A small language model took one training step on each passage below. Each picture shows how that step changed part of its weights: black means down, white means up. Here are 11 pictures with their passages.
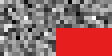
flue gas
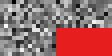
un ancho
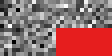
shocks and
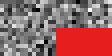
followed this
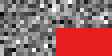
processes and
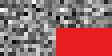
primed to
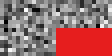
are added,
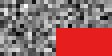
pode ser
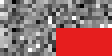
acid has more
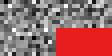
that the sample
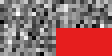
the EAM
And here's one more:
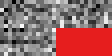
carried out
